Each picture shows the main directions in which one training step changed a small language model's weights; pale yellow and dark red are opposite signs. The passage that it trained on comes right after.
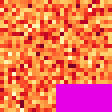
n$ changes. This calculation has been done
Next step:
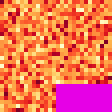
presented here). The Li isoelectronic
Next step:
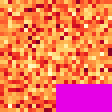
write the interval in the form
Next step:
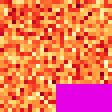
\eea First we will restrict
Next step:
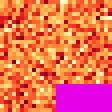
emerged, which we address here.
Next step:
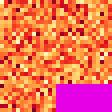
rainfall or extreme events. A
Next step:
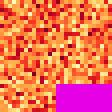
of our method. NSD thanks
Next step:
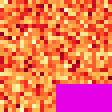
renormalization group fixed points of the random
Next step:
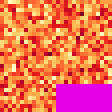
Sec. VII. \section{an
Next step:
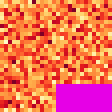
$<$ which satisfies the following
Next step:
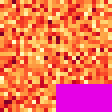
following the manufacturer's
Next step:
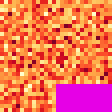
be a sign of small correlations in the
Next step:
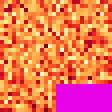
5 SN 1999da had already been
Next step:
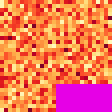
potential energy fluctuations in limiting the
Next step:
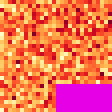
occurs only for accretion rates $\dot
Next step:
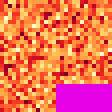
debido al propio
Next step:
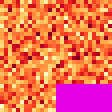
family. A similar analysis was
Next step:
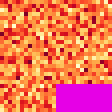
shown in Figure 3. **Fig.
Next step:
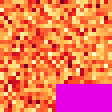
first proposed, people assumed that
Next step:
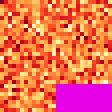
magnetic field strength) in GC
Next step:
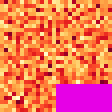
to give an extremely good fit to
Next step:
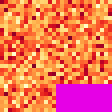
of the total nuclear energy. However the
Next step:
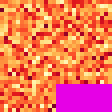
stratified case. Within
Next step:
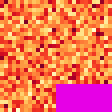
convergence in grid-based simulations. A
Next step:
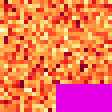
This work is submitted as part of
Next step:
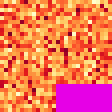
theory with which we are claiming
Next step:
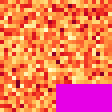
and its physical properties. However, when the
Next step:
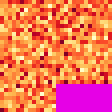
for the 1% FDR control level
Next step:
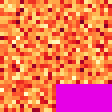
using simplified models of phonon dispersion
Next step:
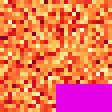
been in the space of health,
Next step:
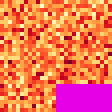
theta}) are \begin{eqnarray}
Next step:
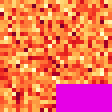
pairs through $s$-channel or
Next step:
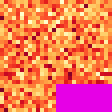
anharmonicity of trapping potential
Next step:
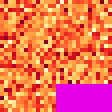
be exactly constant. Combining
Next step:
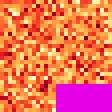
intensity of the second harmonic in
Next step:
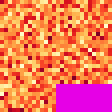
the term. Much of what we describe
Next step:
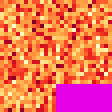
(SSC), Approach 2
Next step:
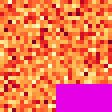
K. Johnson, Phys.
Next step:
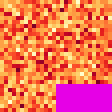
half of the jet produced
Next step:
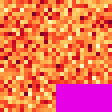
is limited compared with the measurement errors (see
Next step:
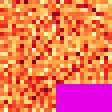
\approx 0.53$. For comparison,
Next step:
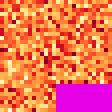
height $h(r)$, the gas
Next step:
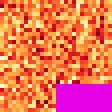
effect of this molecular distribution is
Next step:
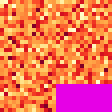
parameter space allowing even more accurate results
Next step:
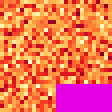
is done. To derive an approximation for
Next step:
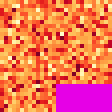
peak *s*-process elements in
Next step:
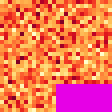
the ALS participants are almost
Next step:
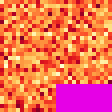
sinusoid. A more
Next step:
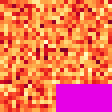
that is, claims of
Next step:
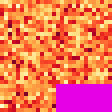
tissue parameters were chosen such that
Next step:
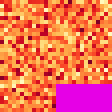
optimal solution obtained from the unconstrained
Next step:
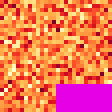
time) such that a switching event
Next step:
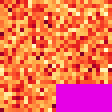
T-duality maps
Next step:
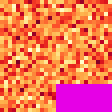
via controlling the frequency of
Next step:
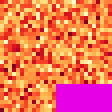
the ground state distribution of the ion chain
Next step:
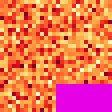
aspect, namely, we
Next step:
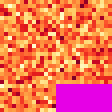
momentum of the photon and $c$ is
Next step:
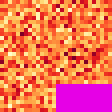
the weighted spectrum and are suppressed in
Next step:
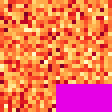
as an elliptic problem.
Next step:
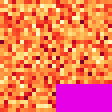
feature of the sub-photosphere
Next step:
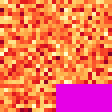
following theorem is a generalization of a
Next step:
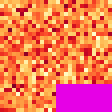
non-Hermitian gain or
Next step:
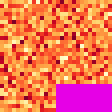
predicted $E_{SN}$ }
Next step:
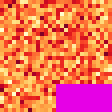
of potentially technology enablers
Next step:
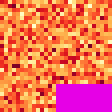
which are described. This corresponds to setting the
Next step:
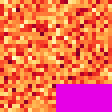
H^2$ fixed point with an
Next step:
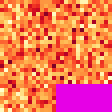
solutions for modern society.
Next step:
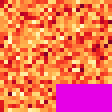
is an important difference between solitons and
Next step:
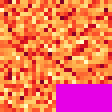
Gilfanov, M., \&
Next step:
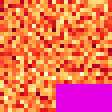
the true richness and true
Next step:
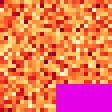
expected results for two key measurements: the position
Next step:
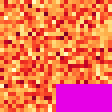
the submatrix $H^{(2)}$ being
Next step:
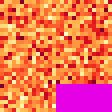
at a time. Where $i =
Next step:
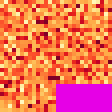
sensitive data to external services without
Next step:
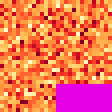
effect is much milder because of its
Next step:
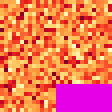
with, at least not contrary
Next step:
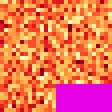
to critical percolation, and it would
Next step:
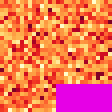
scheme and EC-TM
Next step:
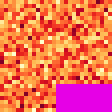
the bare gauge coupling: at large coupling
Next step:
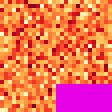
Moreover, the peaks are actually
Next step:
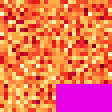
tau decays, together with photons
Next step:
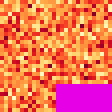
in the field (galaxies classified
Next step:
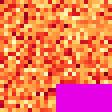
of them confirmed a fact that
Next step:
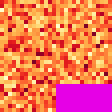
analysis the change in the predicted yields due
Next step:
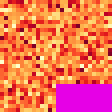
\hline \hline year report
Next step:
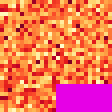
\cite{utfit}, where their analysis
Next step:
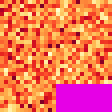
or Blind Perturbations}
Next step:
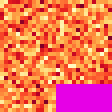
(i.e., adding
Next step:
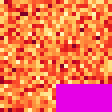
the state vector, equaled to 1).
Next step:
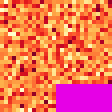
which is becoming popular. It
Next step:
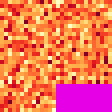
investigated by means of the numerical
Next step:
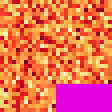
performed through geometric measures of quantum
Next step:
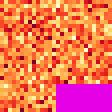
will be like weather forecasting
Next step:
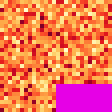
the greedy selection component of
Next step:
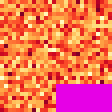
our goal now is to show that
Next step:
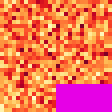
inject an optimal BM SNR
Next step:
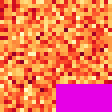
non-dissipative parts of
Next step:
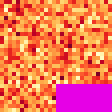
Mironov for useful discussions. The
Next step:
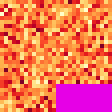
size of the Schwarzschild black
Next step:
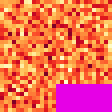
too computationally demanding with our
